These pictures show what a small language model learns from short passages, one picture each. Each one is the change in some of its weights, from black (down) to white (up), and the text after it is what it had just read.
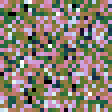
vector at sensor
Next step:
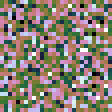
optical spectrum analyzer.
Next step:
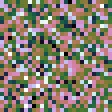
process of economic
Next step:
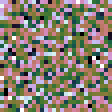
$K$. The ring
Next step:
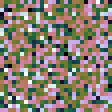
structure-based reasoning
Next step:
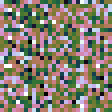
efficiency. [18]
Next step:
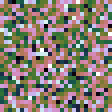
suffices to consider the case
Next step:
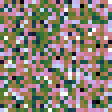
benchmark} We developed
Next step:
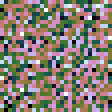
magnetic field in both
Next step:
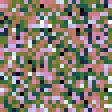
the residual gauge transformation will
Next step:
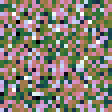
which proves our claim for
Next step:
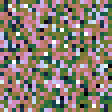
and if we write
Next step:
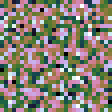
by selecting events
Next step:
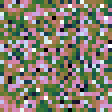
is the steepest
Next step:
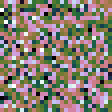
of the fluid in terms
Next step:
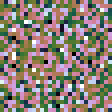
\ for some \
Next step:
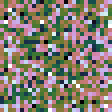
spectra converge to the spectrum
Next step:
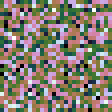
through the Poisson equation,
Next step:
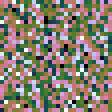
for every $x
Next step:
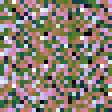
\node [node
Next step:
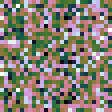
We might not expect
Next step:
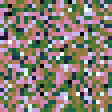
The use of these scaling
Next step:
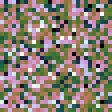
the main text, one
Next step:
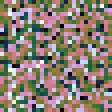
this analysis is the construction
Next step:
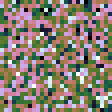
the final result.
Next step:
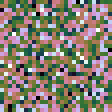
is $\sigma$, and
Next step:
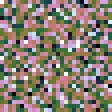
obtain \be {\cal
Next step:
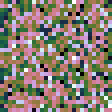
the classical central limit theorem
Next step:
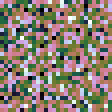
this result to various examples
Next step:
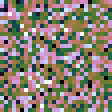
The linear independence of
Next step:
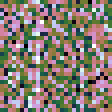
of the zero set
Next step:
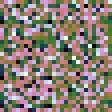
but also for general equations
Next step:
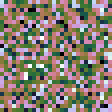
space $\Gamma$ is
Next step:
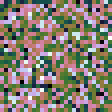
the definition of the
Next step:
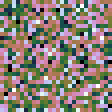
standard constructions and proofs
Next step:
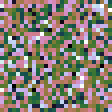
field. This is the
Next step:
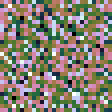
as seen from the few
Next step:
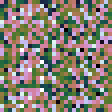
the results of the
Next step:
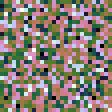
each panel show the statistics
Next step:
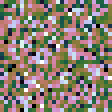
all automorphisms of
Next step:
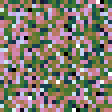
performing the change of
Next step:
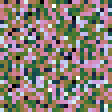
survey. We showed,
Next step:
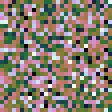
a nondegenerate solution of
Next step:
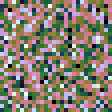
had obtained the same conclusion
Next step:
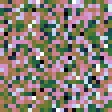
it became clear that
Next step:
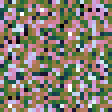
there is some real number
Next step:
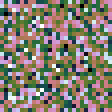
for example according to the
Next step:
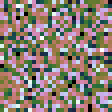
decomposition, we propose a
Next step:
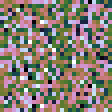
the generation mechanism of quantum
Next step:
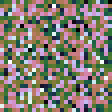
in the colony
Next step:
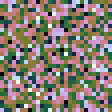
indices mentioned above for
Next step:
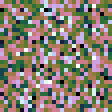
to linear algebra of formal
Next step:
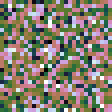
motion before the harmonic approximation
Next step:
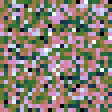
Hg are uncertain.
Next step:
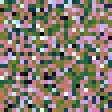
vertex in $S$
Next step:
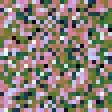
< \infty.
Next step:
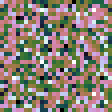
for $\left\{
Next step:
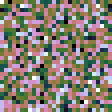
unchanged, we
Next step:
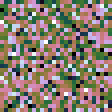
that in (b)
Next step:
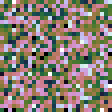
further refinable
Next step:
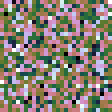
with free mobility.
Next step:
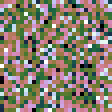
probability measures, as
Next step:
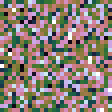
that $-i\Lambda
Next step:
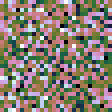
the (numerical)
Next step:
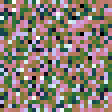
of social media
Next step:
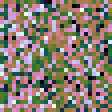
the diagrams such as the
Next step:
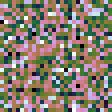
have had difficulties
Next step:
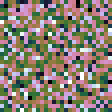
the same moderate
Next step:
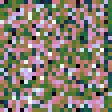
the kernel of the natural
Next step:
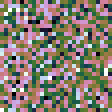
the green phase). These
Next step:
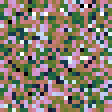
\logl$ holds
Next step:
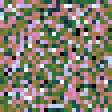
illustrated in the middle
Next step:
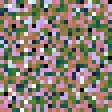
of loop graphs. The
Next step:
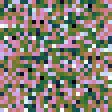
Im} \left(
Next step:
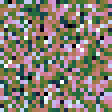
objective optimization. Similarly,
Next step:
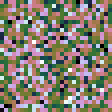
in the two bottom
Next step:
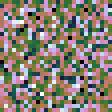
states. Our results,
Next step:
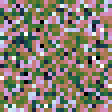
$q$. Parameter
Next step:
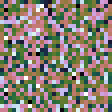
to select the tree
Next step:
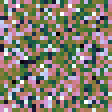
range could be extremely large
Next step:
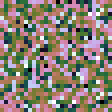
main idea. We conclude
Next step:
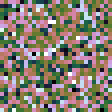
approximate the posterior as a
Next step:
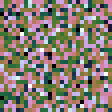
current, a single very
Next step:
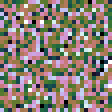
of some relevance for
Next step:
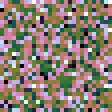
defined on $V'$
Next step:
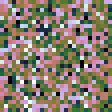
the pseudoparticles is
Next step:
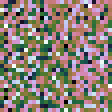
that for any word
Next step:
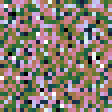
$P$ is row
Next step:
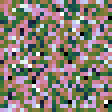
minimized by the full
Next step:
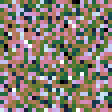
and be structured very
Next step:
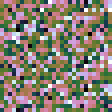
would easily conclude that
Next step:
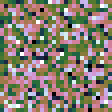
Under these conditions, the
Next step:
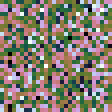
is 0, then again
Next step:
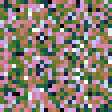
the ability to infer the
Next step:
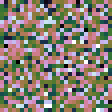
the high wavevector
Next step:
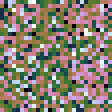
that similar samples are
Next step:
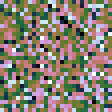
version of singular operators with
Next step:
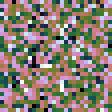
by Noise Analysis
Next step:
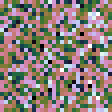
core idea of these methods
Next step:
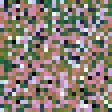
we employed a device with
